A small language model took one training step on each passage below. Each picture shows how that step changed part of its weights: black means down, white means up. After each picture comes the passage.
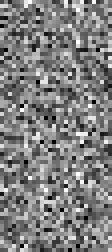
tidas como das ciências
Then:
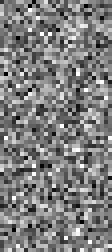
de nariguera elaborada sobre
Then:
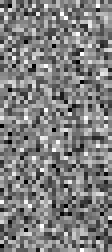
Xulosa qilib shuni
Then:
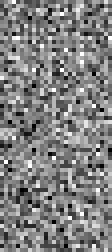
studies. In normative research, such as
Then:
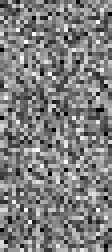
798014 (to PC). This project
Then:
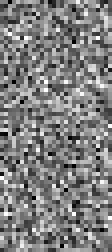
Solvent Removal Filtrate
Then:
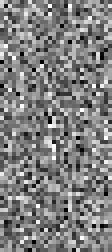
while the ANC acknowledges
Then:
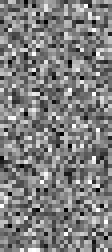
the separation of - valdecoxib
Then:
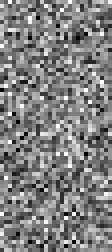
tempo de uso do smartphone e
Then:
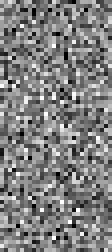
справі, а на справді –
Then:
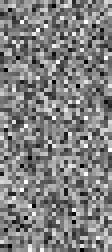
risklarini boshqarishning
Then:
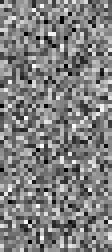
з воєнним станом не
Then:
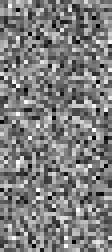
cases it was more subtle. It was
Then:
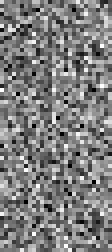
Sin embargo, es, y
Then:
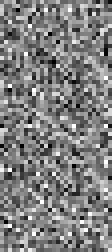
Colombia ³Facultad de
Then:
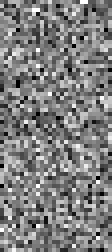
econometrics”. *Review of
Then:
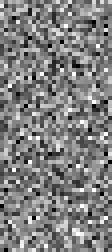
not have access to internet, smart
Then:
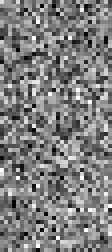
a própria história de nosso
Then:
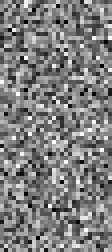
construed as a potential conflict of
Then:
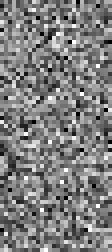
7 1 Motion capture or gesture
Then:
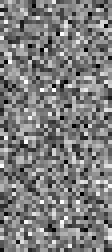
Forest of Arden, she does not
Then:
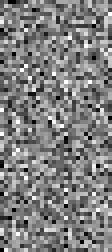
to the pavement because pavement structure
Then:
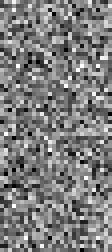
Figure 2. The three gates which are
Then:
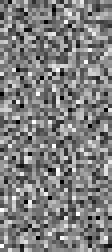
отсутствие статистических
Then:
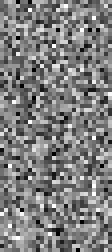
gegevens, dat het interne
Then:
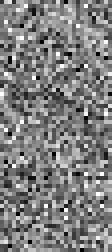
privacy regulations and obtain
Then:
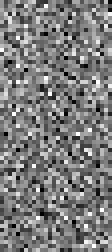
(X2), total asset turnover
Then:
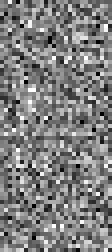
on to a powerful and widespread
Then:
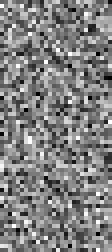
9 SWS Andy Wilson
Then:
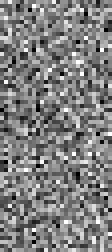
son de otras regiones y que,
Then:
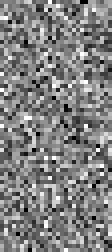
etilgan. Dastlab texnogen
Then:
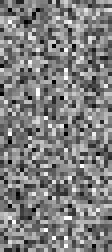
research, publications, and collaborative
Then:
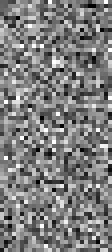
relatives who tried to kill her,
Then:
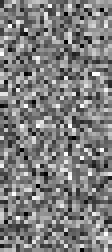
important part of the discussion in this
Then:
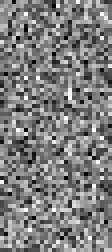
geophysical methods is a complex,
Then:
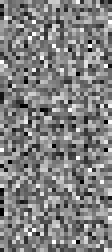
huddi shu mexanizmida
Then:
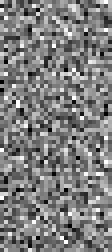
Caxias do Sul é uma cidade que se
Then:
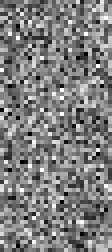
bilan bog'liq. Davlat
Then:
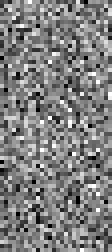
tăierilor ilicite a
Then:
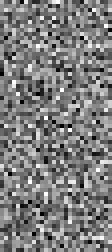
wielu gatunków.
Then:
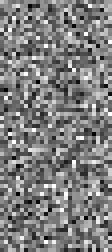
the most effective ergogenic aids
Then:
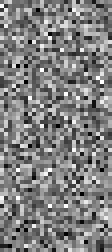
to *Orthopelma*
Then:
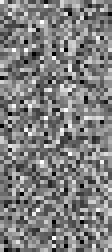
high elasticity, low wear, and
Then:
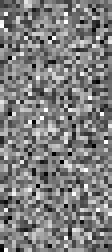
the existing problems in the activities of
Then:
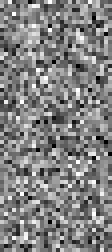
con la creación de tres contenidos que
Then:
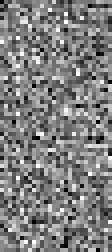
national economic development. It on the basis
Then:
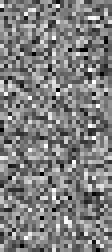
dengan ibu dan keluarga
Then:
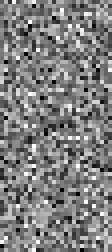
yet [22]. The diffusion
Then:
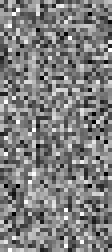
of the alternatives below describes
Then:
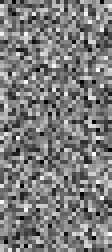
bir kişinin doğup
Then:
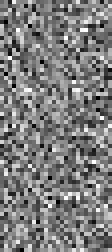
(BPL) ethyl acetate
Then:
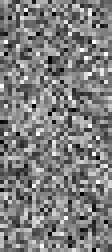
important features as the resistance of
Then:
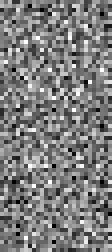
proposed technique Fig. 5
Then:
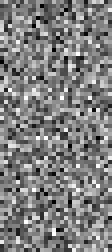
fingolimod initiation, while the
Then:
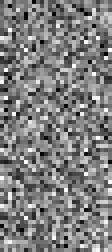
in the future, as the provision of
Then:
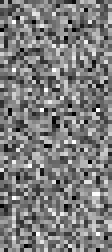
питання геополітичної
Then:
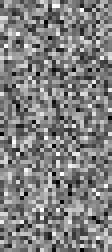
ijtimoiy omillar
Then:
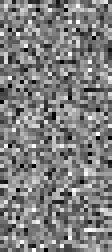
mental constructivista del alumno se
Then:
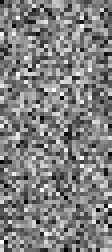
temperature ramped up from -20
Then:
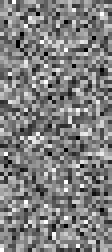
the imposition of a monetary
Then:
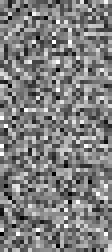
Journal of Pharmaceutical and
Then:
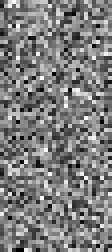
at the time of this survey was that this
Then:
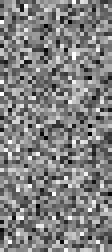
покращило його
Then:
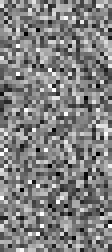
t-test* menunjukkan
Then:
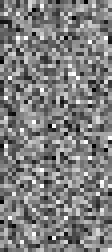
«зачаточные», и
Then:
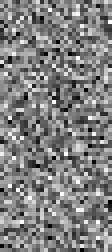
Pereira¹, Priscila
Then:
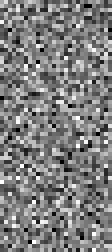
knowledge score on tuberculosis
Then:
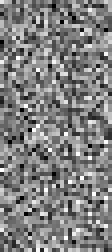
Australia's core digital health data
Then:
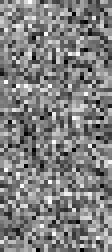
daily, thrice in a week,
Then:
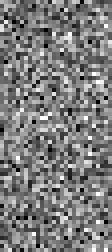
matricentric feminist analysis of two
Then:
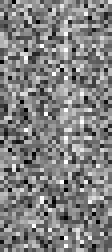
and talent, which have declined to low
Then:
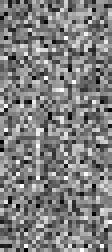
postoperative complications and functional
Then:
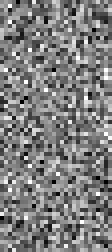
A., & Kurbanov, Z.
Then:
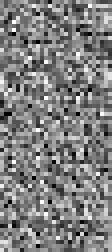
No Tingkat Hubungan
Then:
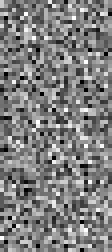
ishlab chiqarishda,
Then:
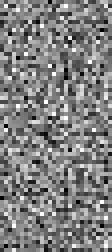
that hegemonic position (Zeitoun
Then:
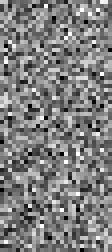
estimated from a 2x2 contingency
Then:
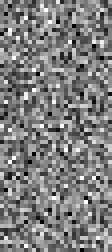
de concreto, permitindo a
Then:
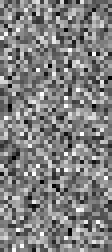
encourage communities to increase the use of
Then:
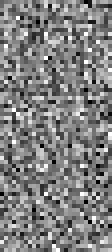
hayotiy saboq beradi:
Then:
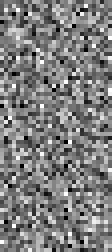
stories of the Uzbek writer
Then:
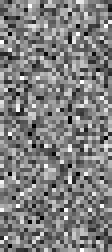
under overhanging eaves, and on
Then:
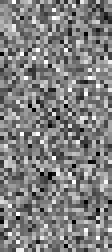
baholash va ta‘minlashning
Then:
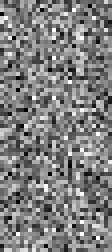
inobatga olib, pedagog
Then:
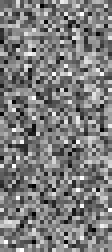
vezes, em municípios
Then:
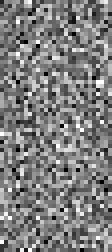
(Speed-Dating). Pro
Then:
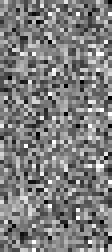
وظفها الشاعر
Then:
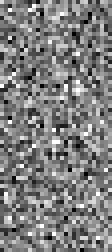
das aulas, foi realizada a
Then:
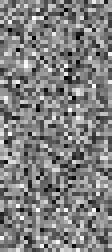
el empoderamiento, educando a
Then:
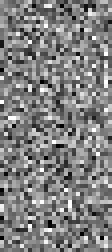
administration Fu : Funding
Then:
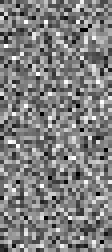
e estratégico de planejamento
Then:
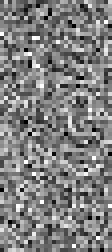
μ Perspective. *J.
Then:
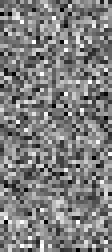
intertwined but self-informed
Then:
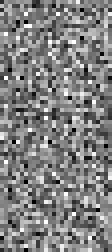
understanding of Parkinson Disease
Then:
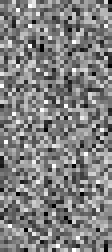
Proctor tests, CBR
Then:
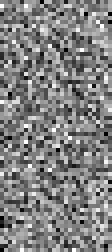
Asadi, A., Cebeci, H.,
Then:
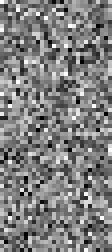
nach der Militärintervention
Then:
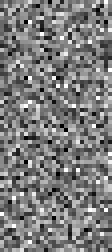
(X_1), household size
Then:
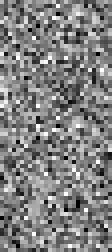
presidente pró-russo Viktor
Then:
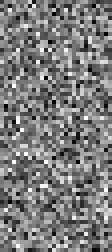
the Lisbon Metropolitan
